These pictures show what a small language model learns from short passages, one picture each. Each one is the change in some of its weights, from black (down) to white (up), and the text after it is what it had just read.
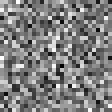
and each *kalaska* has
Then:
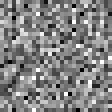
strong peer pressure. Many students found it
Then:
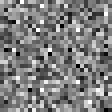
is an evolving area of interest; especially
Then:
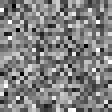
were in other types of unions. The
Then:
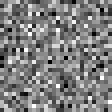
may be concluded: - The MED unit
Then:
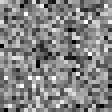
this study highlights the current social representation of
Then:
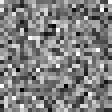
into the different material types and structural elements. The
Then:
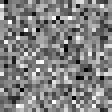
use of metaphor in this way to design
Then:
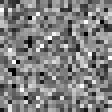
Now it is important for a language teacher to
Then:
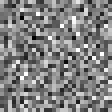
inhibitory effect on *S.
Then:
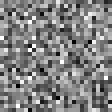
The study was approved by the ethical
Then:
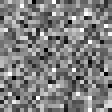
outcomes of this policy will also be crucial. The
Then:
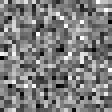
CESAREAN SECTION:
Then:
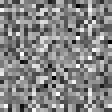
of the competitiveness of the state tax
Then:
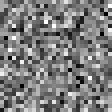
proved to Table 1: Research works focused
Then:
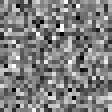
findings suggest that seed mucilage confers
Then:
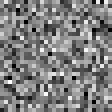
Optimization functions are designed to ensure the
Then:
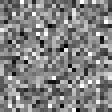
was monitored for at least two
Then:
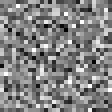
Graph 2: Sentences of
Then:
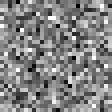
each word in a given text. A
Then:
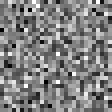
skills. Social skills training programmes for
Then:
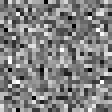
following lemma. Lemma
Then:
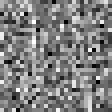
oil, natural gas, and nuclear energy
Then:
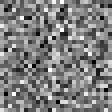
policy space, assess their levels of interest and influence
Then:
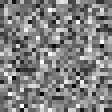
forces [5]. On the other hand,
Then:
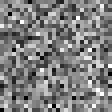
the 2014 ACM/IEEE international
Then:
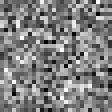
so that authorized users can access the GPS
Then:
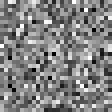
collection methods - Transparency of indicator selection
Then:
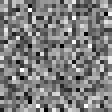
applying the Unitary on either state
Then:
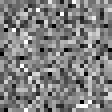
vehicle sharing systems reflects that there is
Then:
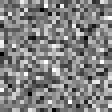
31°). The distance between the
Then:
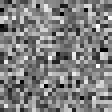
E). Cross-section of continuous
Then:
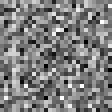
inferred to be useful for predicting the
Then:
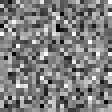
photo cross-linker are also
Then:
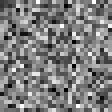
approach allowed enhanced exposure and control
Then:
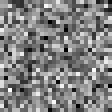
Then, the mentioned matrix with the help of
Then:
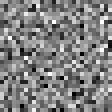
– 5 %, with the annual number of
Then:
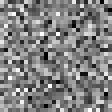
showed pmr peaks at δ
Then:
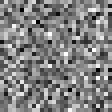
the rated power, so they must be
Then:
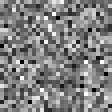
life. The village, therefore,
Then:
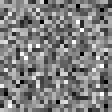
self-expression and respect for other
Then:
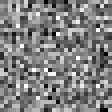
according to digital twin data.
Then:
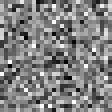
As stated, the dataset is provided as a
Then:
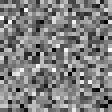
proton-to- π interaction with the
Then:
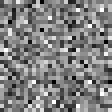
how a more recent intracanal
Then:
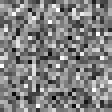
of the semester, students are informed
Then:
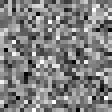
line with the reports earlier researchers that
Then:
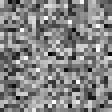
this paper, we presented another concept of
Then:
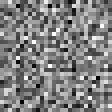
3. A. Starlinger and
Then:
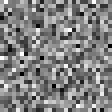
20% sulphuric acid. The
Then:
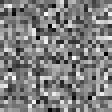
The directors' experiences illustrate the
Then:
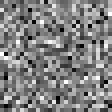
artificial intelligence tools to assist in
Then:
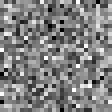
contraction into southern Italy of
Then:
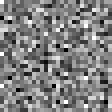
skills and knowledge from the guides and
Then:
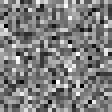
mineralization of MBG_Zn
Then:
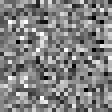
the survey of Datacontact, in
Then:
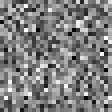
causes of tooth loss in human, is
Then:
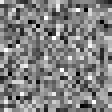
and present (orange) periods for
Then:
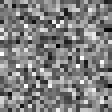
of uncontrolled driverless
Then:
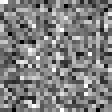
satisfaction, with correlations ranging from
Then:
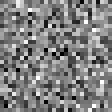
altogether. But where do
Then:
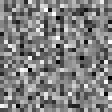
understanding risk is the foundation for sustainable
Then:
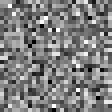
SF exhibited no notable variation, with
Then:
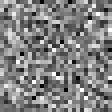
pattern of the lattice structure TBB after
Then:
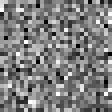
and stop bits are required to do
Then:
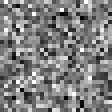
serious compromise. Generally,
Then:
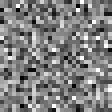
of the simulation, corresponding to the most
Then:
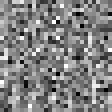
of the dispersion affects the size and
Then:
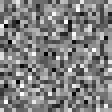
separate crops may require more storage,
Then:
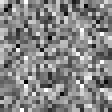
та Гауса,
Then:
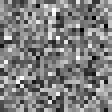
follow your lead.' To the right is a
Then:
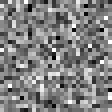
this framework, is both a consequence and a
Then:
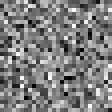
or refurbishment can all also be considered
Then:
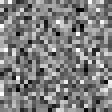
on increasing the dimension (for example:
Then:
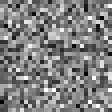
electrodes on the patient's skin –
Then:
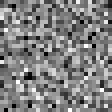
outsourcing logistics contract
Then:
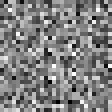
methods have been developed (bacterial
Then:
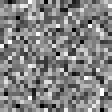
site inspection. A combination of HEC
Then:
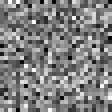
M.H. & Hosseini
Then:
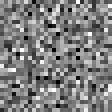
here after it is called “ Traverse
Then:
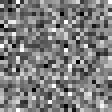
highest in tissues cross-linked
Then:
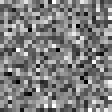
withdrawn for 5 years till
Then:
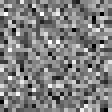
prompt as necessary—identify as many
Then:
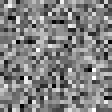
the bottom tool, with the feature always
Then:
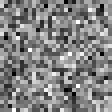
strategy coordinator mentioned in the document.
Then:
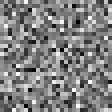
the relationship between different levels of the system,
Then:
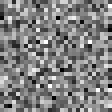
was designed based on McKenzie
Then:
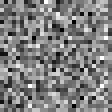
Final Dimensioning Formulas
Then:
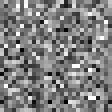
Distribution of Anxiety
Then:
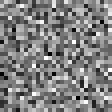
systems is a fundamental right in
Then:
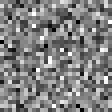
The most challenging task is determining the number
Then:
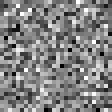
in the institution under study. This analysis and
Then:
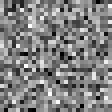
In this interactive session, the
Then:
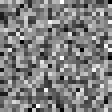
will cause a shift of the carbonate
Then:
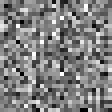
years, among whom were 24 men and
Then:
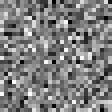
mechanism of aggregation [3, 9,
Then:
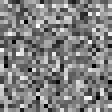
il n'existe à
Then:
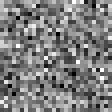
Pacific (EAP). Relative
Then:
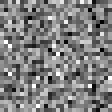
term of ro-ro lane meters,
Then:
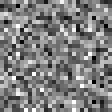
effective also limit the chance of severe
